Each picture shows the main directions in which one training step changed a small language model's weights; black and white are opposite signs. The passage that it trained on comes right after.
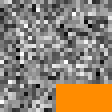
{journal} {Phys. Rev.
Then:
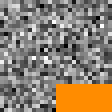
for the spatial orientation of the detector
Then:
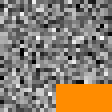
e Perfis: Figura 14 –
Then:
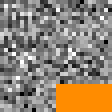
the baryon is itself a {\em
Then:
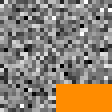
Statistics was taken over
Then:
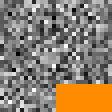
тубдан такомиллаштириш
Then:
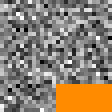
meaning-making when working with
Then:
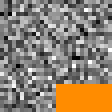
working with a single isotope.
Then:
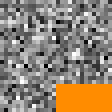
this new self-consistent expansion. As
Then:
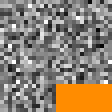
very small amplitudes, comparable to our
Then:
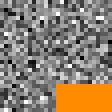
мазмуни калит
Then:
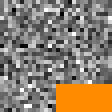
del paramento por su exposición a las
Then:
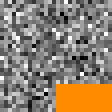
Fotografía tomada a finales
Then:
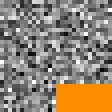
mix of Rhodamine 610 and
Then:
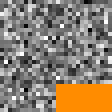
the ability to remotely turn on
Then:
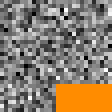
we obtain from quasi-classical
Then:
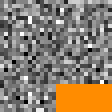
address a number of questions.
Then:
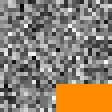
des Abschnitts sind
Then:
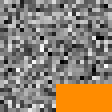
and against methodologies have also been
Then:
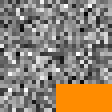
$G(t)$ are time-dependent
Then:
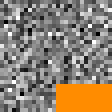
Коробкова [2],
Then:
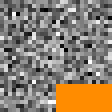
de tutoría inteligente y
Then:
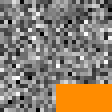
зотларда тухумлар
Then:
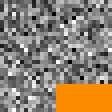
the results of the fitting procedure indicate that the
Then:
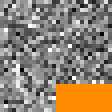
o momento da conversa da
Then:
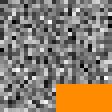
the MPG 2.2m
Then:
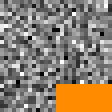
projection along $k_z$. The
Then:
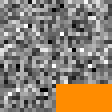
computation complexity.\\ Another reason why
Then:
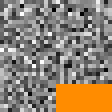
energy footprint. One unique aspect of
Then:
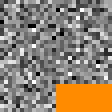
mumkin bo'ladi. Gepatit
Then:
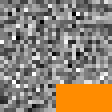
and apply it repeatedly.
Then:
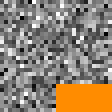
respectively. Consequently, for the 532
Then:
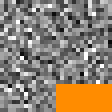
regions are likely associated with a filament
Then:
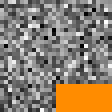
justifican, desde la perspectiva
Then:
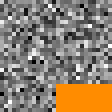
pada peserta didik kelas V
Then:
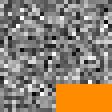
do que viria a ser uma comunidade
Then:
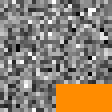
we leave unspecified both the
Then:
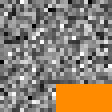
1,7 Основной
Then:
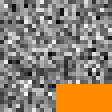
not inherently require either corporate
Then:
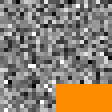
set $C$ contains similar fitness
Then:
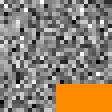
цели проекта. У
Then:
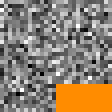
melanoma. Los autores
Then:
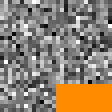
are further divided into type Ia whose
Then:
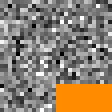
\end{equation} with respect to the
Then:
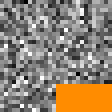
сили на ринку праці
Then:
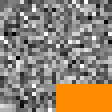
aberrations are slight, the edge
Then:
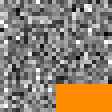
where $n_{HI} \propto
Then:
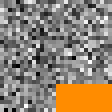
results of out-of-sample simulations
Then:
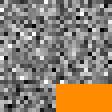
до рівня декількох
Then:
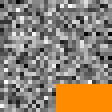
a modular node consisting of a
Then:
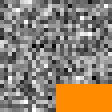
is another milestone in the use
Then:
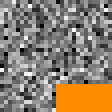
Наші знання про
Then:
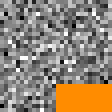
with itself at later times---also
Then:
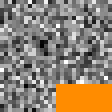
ранняя поддержка
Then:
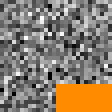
to infer the private information about the training
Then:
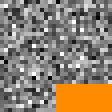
user interactions. This is fundamentally a
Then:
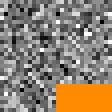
evidence of this intermodal phase coherence
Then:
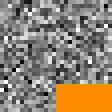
is consistent with the $N_e
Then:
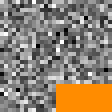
significantly enhances efficiency while preserving the statistical
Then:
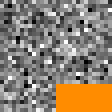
mamlakatning barcha
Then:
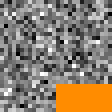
information, look for other merger
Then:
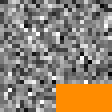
nafaqat ma'nosi,
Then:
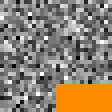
н.п. Гранітне
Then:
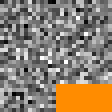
его уменьшения. Это
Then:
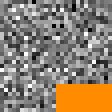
provided data on double $J/\psi$
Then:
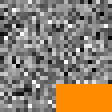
(\ref{resden}) is used for
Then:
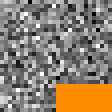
much by the interaction noise. The curves
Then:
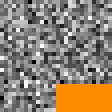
ta'limi boshqarmasi
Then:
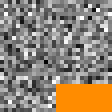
bases de dados do Google
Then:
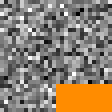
Markaziy bank tomonidan 3
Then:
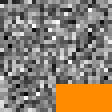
entire unit cell, we obtain the following.
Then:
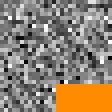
is well known that MA produces materials
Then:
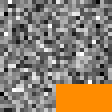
We then broadened our approach to a
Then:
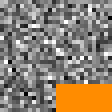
mekân, medya ya da
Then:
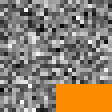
normalized Shannon entropy from relative
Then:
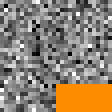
respectively. This trend aligns with findings
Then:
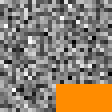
local spectral function for the realistic parameters and
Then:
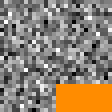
тизимлари таркибидаги
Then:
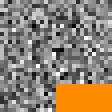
bo'lmagan dastlabki
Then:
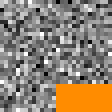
va shakllanib hozirgi
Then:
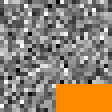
Indonesia . Hal ini menegaskan
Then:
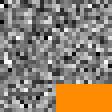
features $V$. We stress that the above
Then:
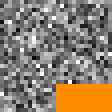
are routinely used to take a
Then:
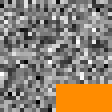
экономики и массовой
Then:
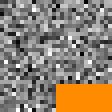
чого, як відомо,
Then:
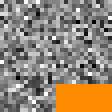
опыта, включая
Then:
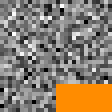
conjectured form of the
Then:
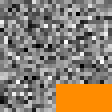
on the photon energy. The spectra between
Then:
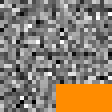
\cite{ref30} and in the
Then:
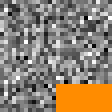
not possible. However, if the true parameter
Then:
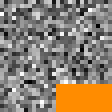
tizimi a'zolari
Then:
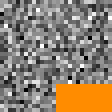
\pquote{not really
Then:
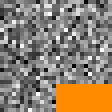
draw as the \pz\ of the
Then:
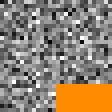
regions of the soft X-ray emission,
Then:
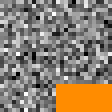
again observe the double-peaked
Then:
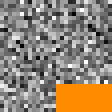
ultra-high electron mobility. For
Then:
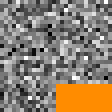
de o Conselho Regional de
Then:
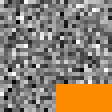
fardado, planejado pela
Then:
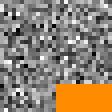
or the STACEE/Whipple
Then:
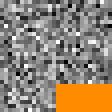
detector based on the maximum-likelihood
